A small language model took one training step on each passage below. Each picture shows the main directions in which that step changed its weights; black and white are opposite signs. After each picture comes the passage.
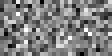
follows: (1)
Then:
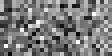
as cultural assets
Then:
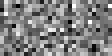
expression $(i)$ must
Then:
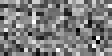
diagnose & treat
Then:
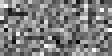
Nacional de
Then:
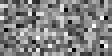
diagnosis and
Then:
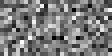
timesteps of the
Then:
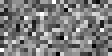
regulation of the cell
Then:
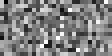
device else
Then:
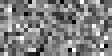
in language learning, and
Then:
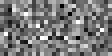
in the plots of
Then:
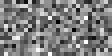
means being able to
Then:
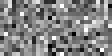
issue, this study
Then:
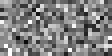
models in which higher
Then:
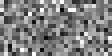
estimated dense structural
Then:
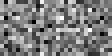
loss function corresponding to the
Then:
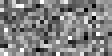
can be generalized as
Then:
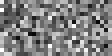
a situation that is
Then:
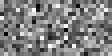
NO or IO case
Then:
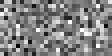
that all its functions maintain
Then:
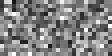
Acetylation of
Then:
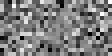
have 10% of
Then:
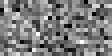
Intubation in
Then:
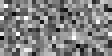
File Transfer
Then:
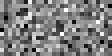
region, there is a
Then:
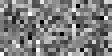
is the creation of
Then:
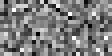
device capacity respectively.
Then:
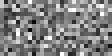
billion parameters.
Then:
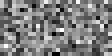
of the angles that
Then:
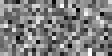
((lay adj
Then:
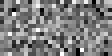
decreased. The
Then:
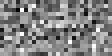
as the pivotal
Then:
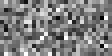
code and data.}
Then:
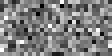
cleaned with
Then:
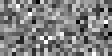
fractional differential
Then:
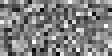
ion, which lead to
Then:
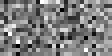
builds on the general
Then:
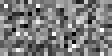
source identifications
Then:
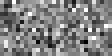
were used to set
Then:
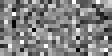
statistical instrumental
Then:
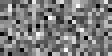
and its derivatives
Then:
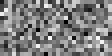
to the SUSY
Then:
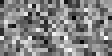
We address this question in
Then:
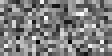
effective in identifying
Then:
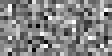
and draw inferences
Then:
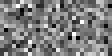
mean mealybug
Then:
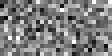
accuracy are dependent on
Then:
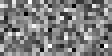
Planning and
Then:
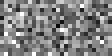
the standard reductive
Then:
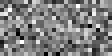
or service with the
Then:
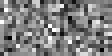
clarifying the
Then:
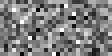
uncertainty on the beam
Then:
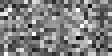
or superset of the
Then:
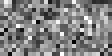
dependent variables. It
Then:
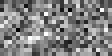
the primes indicate
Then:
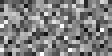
the necessity of
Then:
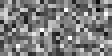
attributes that cannot be
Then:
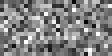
the eigenvalue $\lambda
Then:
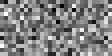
by MR by
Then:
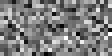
which gives us an
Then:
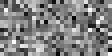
for the total effects of
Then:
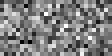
the 5G system.
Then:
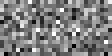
line) are compared with
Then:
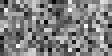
for image identification,
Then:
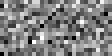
terms. Thus, we
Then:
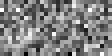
$\Omega$ curves
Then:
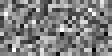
area is the same.
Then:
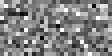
National Space
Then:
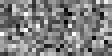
in simple circuits
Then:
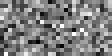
practices involve
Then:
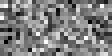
Medical Center
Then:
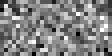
on the electrical
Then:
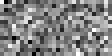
locally detect
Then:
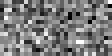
placed in a
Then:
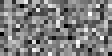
band, taking
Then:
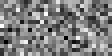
the gender of
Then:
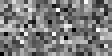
species, namely the
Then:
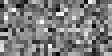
arise from the
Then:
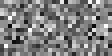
most prominent
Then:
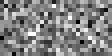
motor for the
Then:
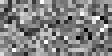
predict the staging of
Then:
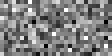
level, speed, and
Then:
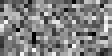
the result, they
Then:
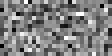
nucleon pair,
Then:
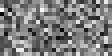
predicted ratios of
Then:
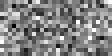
different conventions are
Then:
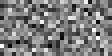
Constant 7
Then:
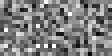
of a gaussian
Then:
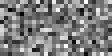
stock price
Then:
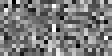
experience, offering
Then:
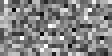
set of simulations are conducted
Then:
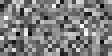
floating exchange
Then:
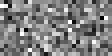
Co 3d and
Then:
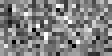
in the continuum
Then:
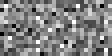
our approach, we
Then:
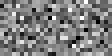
colleagues while
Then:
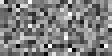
bags and
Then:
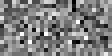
research to tackle
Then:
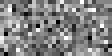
in social media,
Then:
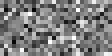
described. The review
